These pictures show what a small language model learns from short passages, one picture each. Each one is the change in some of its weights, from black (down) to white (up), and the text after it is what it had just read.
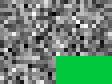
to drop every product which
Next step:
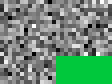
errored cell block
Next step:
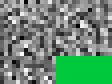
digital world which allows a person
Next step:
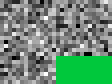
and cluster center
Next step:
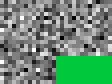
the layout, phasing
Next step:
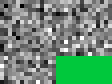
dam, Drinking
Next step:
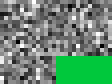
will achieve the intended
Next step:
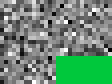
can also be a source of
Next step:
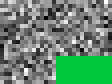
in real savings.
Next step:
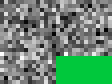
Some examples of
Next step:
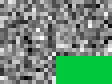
was very effective in natural science
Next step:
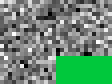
in the Economy of
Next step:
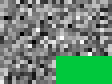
the granite stone
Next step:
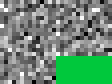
Thus, in the water management
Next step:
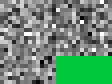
control how many officers can
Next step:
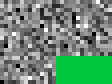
order. The Gulf
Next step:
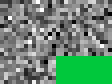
of hearing impaired
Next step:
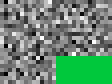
surgical outcomes and patient
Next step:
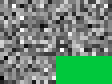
environment or variables under study,
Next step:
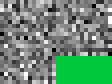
home countries, with the aim
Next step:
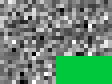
was not in contact with the
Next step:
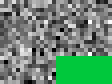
us analyze and discuss the
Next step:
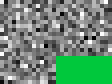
be televised /
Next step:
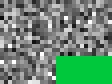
konsep Teorema
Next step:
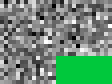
Laboratory investigations
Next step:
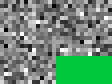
M : Methodology So :
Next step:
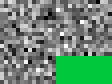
in similar roles were not
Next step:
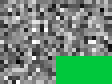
real-world scenarios
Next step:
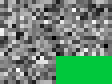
the Computer Science and
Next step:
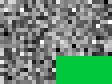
on one page, rather
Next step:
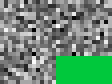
We propose two main
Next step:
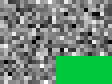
operand of a primitive
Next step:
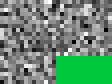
manner. On that
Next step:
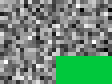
technology qualification, identify the
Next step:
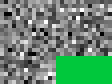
one day a week in
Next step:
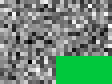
their teaching competencies are very
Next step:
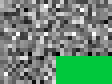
simple structure, low power,
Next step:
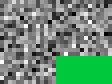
had significant differences compare to
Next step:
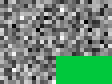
the bottom up where
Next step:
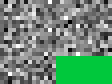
weak means? Q:
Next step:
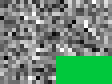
MODEL OF THE
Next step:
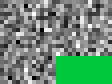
to the ratio of carbon and
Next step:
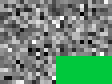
remote control of a
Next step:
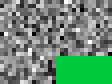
exam- ined and observed
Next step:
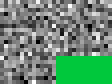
about integration model. So,
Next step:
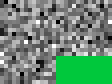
complexes indicates the following.
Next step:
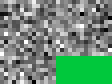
will be conducted in the
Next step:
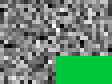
ring. Having as
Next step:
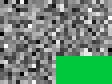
Here, we describe
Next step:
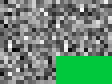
promote new or improved products
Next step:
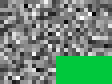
to pain consisted of
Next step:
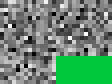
from the sieve is
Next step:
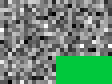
of applications: night
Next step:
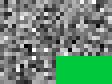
the questionnaire included six
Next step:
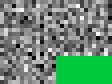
ideas/ideas by
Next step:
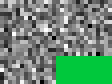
after which it establishes
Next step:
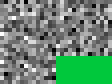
J⁸, Kumar
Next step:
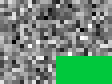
in water - API
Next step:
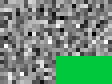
approach would boost the
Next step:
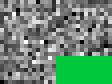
research data in the Social
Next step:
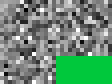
related weight distribution. It can
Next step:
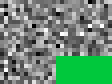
– 8 Twitter
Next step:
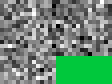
latter point seems to
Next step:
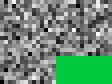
determine B and therefore T from
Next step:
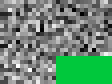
damage and maximizing
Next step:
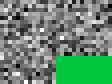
Male Genitalia
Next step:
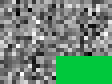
following financial support for the
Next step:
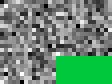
shock-response ratio
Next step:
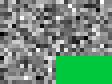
the RP uses a same
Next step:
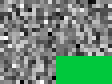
necessity for the implementation of
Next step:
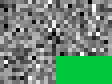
Bar coater Bar
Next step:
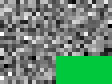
students, does not include
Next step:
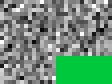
flavor to ice
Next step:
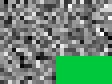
NUMBER OF
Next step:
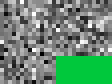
character which was devotion
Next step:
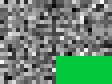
Edo State, in a
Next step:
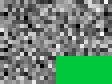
but his conclusions were
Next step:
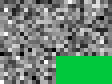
and muscular
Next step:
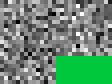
of the city of
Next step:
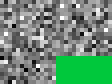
the diaphragm
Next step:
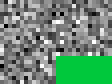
readings shall be noted
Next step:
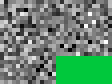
<0.05 were considered
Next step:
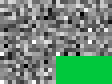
in the system. The results
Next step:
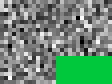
that the type of activity
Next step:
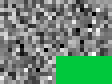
symptoms due to the high
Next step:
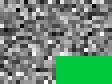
But we also know this is
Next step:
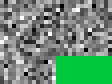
the thickness will depend
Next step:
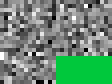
columns requires more mode
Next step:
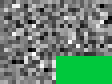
15 - Interviewee
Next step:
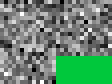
The lithography pattern was
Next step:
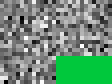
policies as per the needs of
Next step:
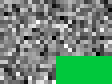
model presented here (though one
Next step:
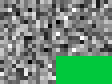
previous work², was
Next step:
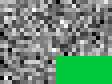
aspect of existence that
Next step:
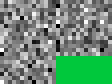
found to be significantly associated with
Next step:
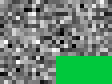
to encourage and motivate
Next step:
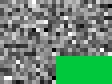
define a user's
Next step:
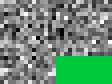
been provided within the article or
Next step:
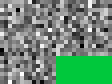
schemes and software for the
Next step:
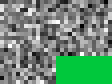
feel like I’ve
